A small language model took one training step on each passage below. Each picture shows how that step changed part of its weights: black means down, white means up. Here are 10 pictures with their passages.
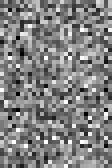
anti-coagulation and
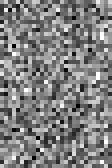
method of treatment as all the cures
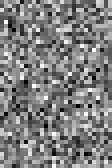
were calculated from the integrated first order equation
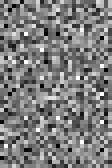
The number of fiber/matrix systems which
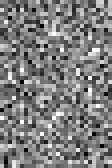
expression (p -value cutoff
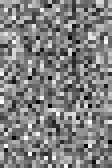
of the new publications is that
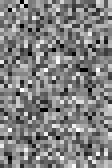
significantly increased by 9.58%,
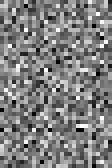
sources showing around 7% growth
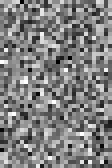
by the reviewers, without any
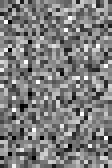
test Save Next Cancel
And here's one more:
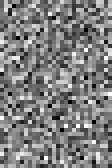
first step, managers should determine the health
